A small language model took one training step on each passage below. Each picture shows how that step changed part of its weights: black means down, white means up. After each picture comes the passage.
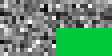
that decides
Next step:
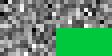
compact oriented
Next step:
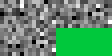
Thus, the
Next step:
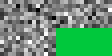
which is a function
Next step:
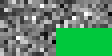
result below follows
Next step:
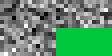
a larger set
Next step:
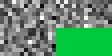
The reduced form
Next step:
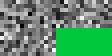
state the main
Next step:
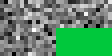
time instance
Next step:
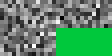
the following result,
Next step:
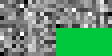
creating a
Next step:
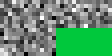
The algorithm comes
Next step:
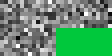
induction. Thus
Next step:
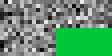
variable $\xi$
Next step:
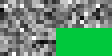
supported in
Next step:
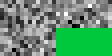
the module
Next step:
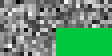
rational number
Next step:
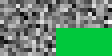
ordering} on
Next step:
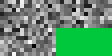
was presented in
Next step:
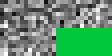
way of examples
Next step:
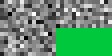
contains a finite
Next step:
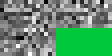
graph. To
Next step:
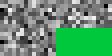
Clearly we
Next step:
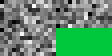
to preserve
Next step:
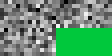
which slow
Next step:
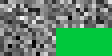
with the energy
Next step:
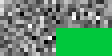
metric in
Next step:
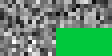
the maximal
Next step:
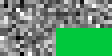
system. In terms
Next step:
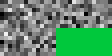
compute the
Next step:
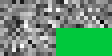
\v $ and
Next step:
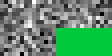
A bilinear
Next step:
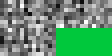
groups, for example
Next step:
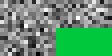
$T \in
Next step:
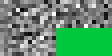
introduce class of
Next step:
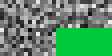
the integrals
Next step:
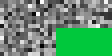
in the operator,
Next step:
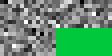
and take
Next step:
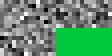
complete intersection
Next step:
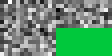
a computer
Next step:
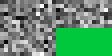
a concrete
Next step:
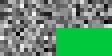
homomorphism $\epsilon
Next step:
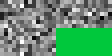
set which contains
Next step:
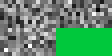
the Euler
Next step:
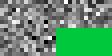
meromorphic function
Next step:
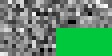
and apply it to
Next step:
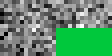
get \[
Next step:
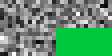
the information
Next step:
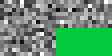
may also want
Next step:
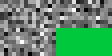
one according
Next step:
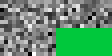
a curve such that
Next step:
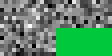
$$ \item the
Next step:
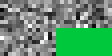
acting on
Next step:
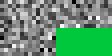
is a nice
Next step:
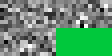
a direct
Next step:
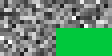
terms. We will
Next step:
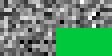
terms of this sequence
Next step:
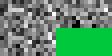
\delta \cdot
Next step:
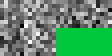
} t \in
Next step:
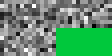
that $n$
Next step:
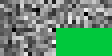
as $t$
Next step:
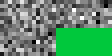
is an integer,
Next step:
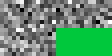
Now we use
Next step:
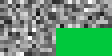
is given in
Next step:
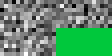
\item each
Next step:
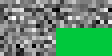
n \geq
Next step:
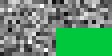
time spent
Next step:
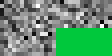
are finite and
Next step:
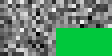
is called {\em
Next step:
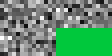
quotient in
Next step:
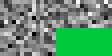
can combine
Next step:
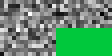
specified by
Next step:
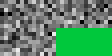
satisfied taking
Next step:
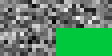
with this vertical
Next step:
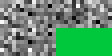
Next, we
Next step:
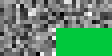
duplication in
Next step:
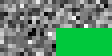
this form. We
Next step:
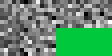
et al.
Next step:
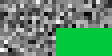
this, we
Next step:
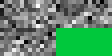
are equivalent:
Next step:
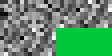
finite difference
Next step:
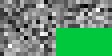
class of finite
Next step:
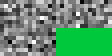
if it contains
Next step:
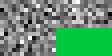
2 contains the
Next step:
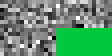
a star with
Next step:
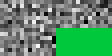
for any integer
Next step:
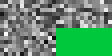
then a special
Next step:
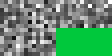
edges that does
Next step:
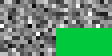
homologies of
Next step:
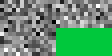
exists a positive constant
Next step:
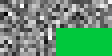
We read
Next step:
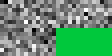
and $i$
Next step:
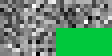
(ii) Let
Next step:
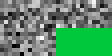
fineness of
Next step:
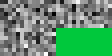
be as in
